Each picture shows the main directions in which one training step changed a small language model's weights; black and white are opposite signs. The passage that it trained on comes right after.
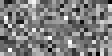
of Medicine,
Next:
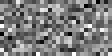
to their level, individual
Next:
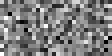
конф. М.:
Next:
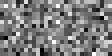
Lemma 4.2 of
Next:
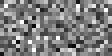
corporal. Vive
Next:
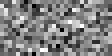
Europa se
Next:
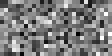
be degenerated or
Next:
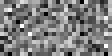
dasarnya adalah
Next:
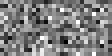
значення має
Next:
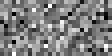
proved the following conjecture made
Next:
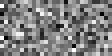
compliance between the
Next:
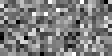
vraag over
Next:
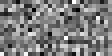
letting\ }
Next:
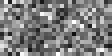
satisfied in practice.
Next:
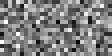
$C$ separating
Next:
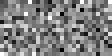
$A$-algebra in
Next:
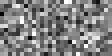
show that the above defined
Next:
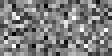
J. {\it On
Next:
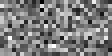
de Dios»
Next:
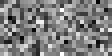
number is a trivial lower
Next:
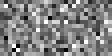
состояние также
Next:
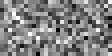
spirit to the
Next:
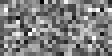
in a similar way as
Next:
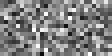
whose seminorms
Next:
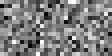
M_-)$. The same
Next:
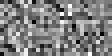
that $X$ has
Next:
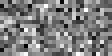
qilingan kompozitsion
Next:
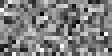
unique, so is the
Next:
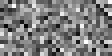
distance, costs,
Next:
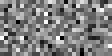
linear iterations with
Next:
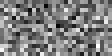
mulheres trabalham
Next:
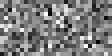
após o primeiro
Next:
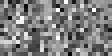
"Iqtisodiyot va
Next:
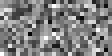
una ficción que
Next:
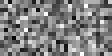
ikkinchi darajali
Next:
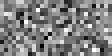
the inverse Fourier transform is
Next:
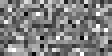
Así, de
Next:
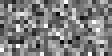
yechish uchun
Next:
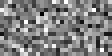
Boff, considera
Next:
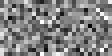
is empty (where
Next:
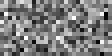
Issue: 1
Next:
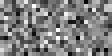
boshqaruvi tizimini
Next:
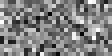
Gover, and
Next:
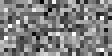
stated as a formal property
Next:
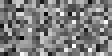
and attempt was
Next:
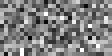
числе с
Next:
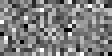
prove that there is a
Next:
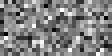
va tarbiya
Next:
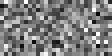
\dis \frac 12
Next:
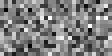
discente. A
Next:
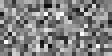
post stroke
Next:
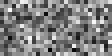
proporcionar essa
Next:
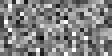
imply $w\in
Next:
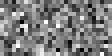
luogo il
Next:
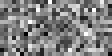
estavam com
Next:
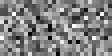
at the University of
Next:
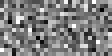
programa: darbo
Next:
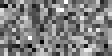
«Нас на
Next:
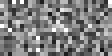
estações atingidas
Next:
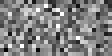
$I$ of
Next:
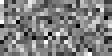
the subsidy
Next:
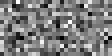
tovon miqdorini
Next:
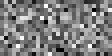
variantiga nisbatan
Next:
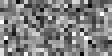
us $\mu\in
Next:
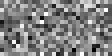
de las aplicaciones
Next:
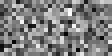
also the appendix,
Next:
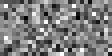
использования такой
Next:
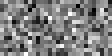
untuk mengidentifikasi
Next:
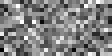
so that, with the
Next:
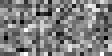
para a necessidade de
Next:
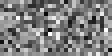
uchun turlicha
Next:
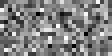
no site da
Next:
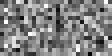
to $x$ this
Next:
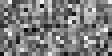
um mediador
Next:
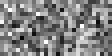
uses auxiliary
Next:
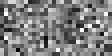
We prove this fact using
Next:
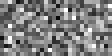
œuvre des
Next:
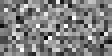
the healthy
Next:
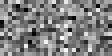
us say two words about
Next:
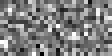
The graded Lie algebra
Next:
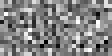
reintegração social
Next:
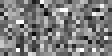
our proofs of Theorems
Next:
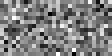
and to prove that groups
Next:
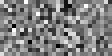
linear isomorphism sending
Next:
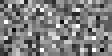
$W$. Then
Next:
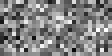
on $\X$ and
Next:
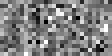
возможность работы
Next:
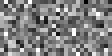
Цель исследования.
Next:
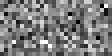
thus proved the following:
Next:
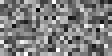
اليد. -
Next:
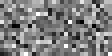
sus especies
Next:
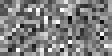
is easy to get the
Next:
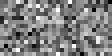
in $\Omega'$. The
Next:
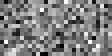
\log L$ bound
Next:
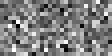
Entrevistas a
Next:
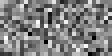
of geometric function fields,
